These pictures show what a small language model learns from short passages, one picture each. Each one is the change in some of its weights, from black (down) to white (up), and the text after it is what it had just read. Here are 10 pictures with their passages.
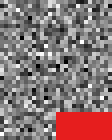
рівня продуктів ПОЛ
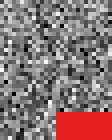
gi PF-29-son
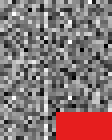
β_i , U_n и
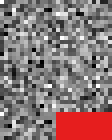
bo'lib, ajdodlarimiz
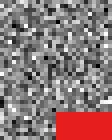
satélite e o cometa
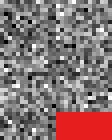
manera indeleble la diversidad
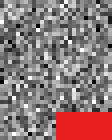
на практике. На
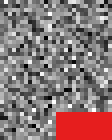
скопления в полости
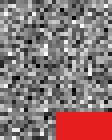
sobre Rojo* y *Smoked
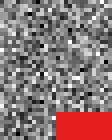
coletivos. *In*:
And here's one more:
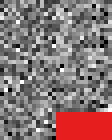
mavjud kolliziyalarni
